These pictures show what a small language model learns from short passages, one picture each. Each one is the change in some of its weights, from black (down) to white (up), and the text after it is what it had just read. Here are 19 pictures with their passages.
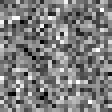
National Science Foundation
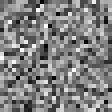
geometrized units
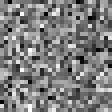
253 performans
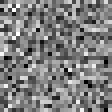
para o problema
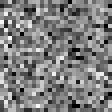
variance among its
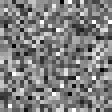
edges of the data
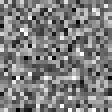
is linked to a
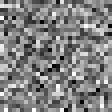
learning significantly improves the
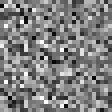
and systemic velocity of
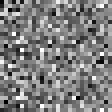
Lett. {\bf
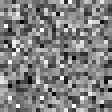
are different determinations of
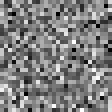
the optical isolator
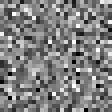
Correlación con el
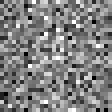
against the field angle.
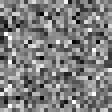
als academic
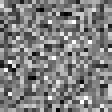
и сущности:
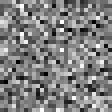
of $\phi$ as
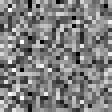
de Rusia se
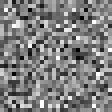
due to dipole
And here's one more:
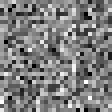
Eles tinha
